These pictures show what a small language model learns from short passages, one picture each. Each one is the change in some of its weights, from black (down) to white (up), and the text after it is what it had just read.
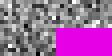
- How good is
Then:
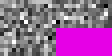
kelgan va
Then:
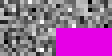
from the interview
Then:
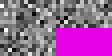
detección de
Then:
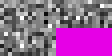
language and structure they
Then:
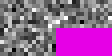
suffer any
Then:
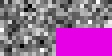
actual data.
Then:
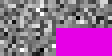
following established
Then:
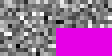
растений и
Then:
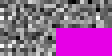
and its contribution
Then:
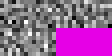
and precautions
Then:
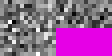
alternative to
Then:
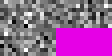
probability distributions
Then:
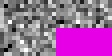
study was carried out
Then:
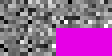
had studied
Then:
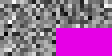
the 2nd
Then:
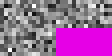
procedimentos da
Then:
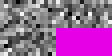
da Budget
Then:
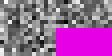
fit for them.
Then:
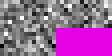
have authority
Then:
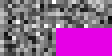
que indica a
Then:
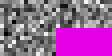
production data and
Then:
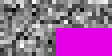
esta nação se
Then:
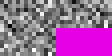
increase educational efficiency by
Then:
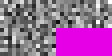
of this preference
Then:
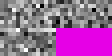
Es tanta
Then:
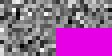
ki. A
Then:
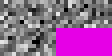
considerar os
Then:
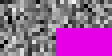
be a starting
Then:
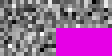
at the first
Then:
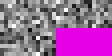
The value of
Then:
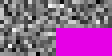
the ring is
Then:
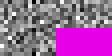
administration of
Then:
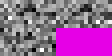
venture as
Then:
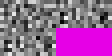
and then the
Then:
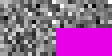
of welfare
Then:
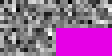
with in the
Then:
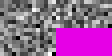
and Educators*.
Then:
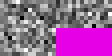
also ordered to
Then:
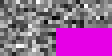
en fazla
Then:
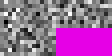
thickness and
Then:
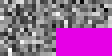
of identifying the
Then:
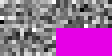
conectando o
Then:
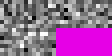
the second part of
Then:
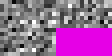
we found several
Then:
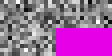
estimation model,
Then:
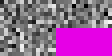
in administrative processes
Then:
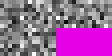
laboratory by
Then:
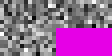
the model has
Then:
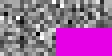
performance theorist
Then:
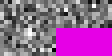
a set of
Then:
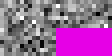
в дії.
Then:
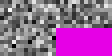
for teaching content or
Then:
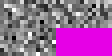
very long history
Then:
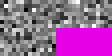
vibrations of
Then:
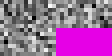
the packet
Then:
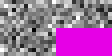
Online classes
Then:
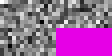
complex agricultural
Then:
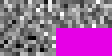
results in these patients
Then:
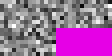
The survey
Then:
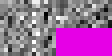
году в
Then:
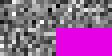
and shifting
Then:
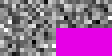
good fit to the
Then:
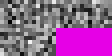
indica que en
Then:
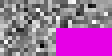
networks operate
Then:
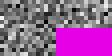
approaches to
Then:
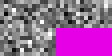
producing content
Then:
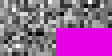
better understanding and
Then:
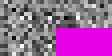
apply an
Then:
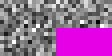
infrastructure and
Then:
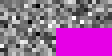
Thomson et
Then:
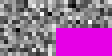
sample size by
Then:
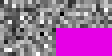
limited availability
